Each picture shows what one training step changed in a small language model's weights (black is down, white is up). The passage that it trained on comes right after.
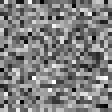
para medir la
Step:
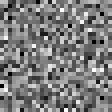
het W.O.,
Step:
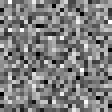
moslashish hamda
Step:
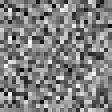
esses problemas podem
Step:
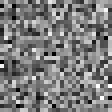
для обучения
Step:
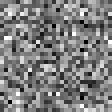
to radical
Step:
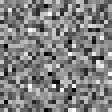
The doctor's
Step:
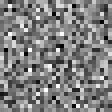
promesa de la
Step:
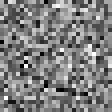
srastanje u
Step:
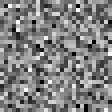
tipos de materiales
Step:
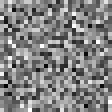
o’ziga xos
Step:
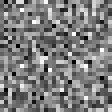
e perpetuação
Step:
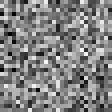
faoliyatida ham
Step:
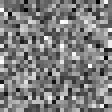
da música
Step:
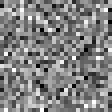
з метою забезпечення
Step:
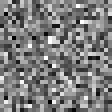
some who are less
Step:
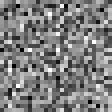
à utilização prática da
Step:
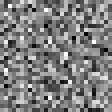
que el autoritarismo
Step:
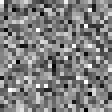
como discurso de
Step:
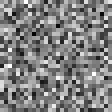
di bawah
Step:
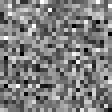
entorno marino.
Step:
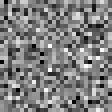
que podem comprometer
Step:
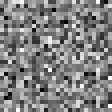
și mese pentru
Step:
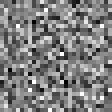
cinci ani,
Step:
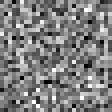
sur le monde,
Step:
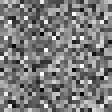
za czasów
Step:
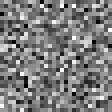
(stress) va
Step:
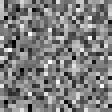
sobre sua prática e
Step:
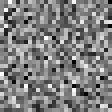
é uma positividade
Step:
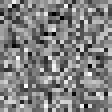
личным составом
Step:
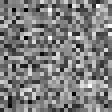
economic activities, state
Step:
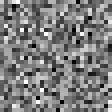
анализируется образование
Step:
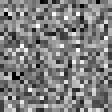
образования проведён анализ
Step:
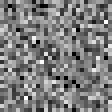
роботи —
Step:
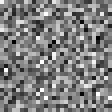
ANEXO I
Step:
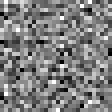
и инновационные
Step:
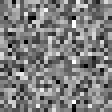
oqibatida muz
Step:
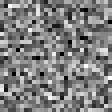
se dedican a
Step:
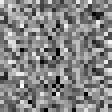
A. et al.
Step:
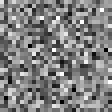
Doctor of Medicine,
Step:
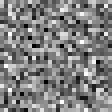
of using an
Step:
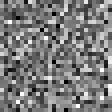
la realidad objetiva
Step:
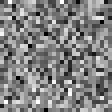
alohida xona yoki
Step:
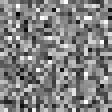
los vivos. Y
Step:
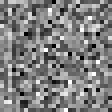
het belang van de
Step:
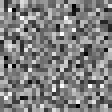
procedimento específico ou
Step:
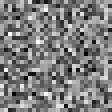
dentro de ella tanto
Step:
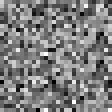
and systems,
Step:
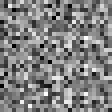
Mundial de la
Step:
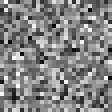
о том, что
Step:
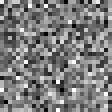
трансформации угроз
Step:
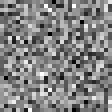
soha nutqini
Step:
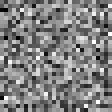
decidindo a
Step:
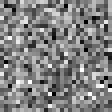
samaradorligini ilmiy jihatdan
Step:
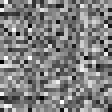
и эстетическое
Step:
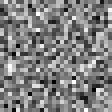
of technical
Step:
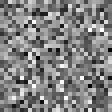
من خلال
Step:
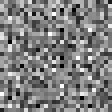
2. ed. São
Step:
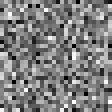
ularni shakli
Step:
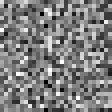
e na organização do
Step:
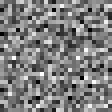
suv ombori,
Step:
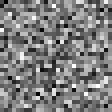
dos agricultores
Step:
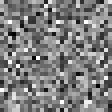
результаты показали,
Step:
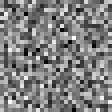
indicadores útiles
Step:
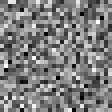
fikr turli sintaktik
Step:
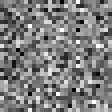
çalışmanın birden
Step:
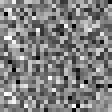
S. O princípio
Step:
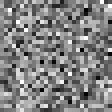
des méthodes et des
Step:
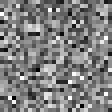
undan ortiq
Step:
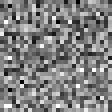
biladigan bolalar ham
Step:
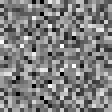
[do] III
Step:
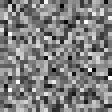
de octubre de
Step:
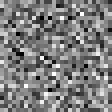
komponennya adalah
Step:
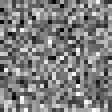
aniqlangan tarmoqlar
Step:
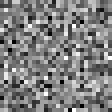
va lokal maqsadlarni
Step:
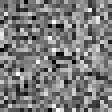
y crear una
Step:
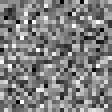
keyin hám
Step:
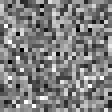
Суть этого
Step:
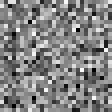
oshirish bugungi
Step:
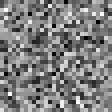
countries and
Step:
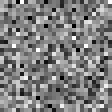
fikr almashuv amalga
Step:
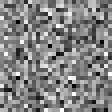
yetarli emas –
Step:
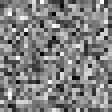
цифровые системы управления
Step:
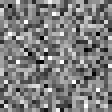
Целый ряд
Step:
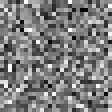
dimensie is
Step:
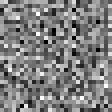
yakuniga qadar
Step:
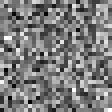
innovation performance,
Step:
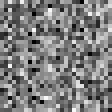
ishlab chiqiladi;
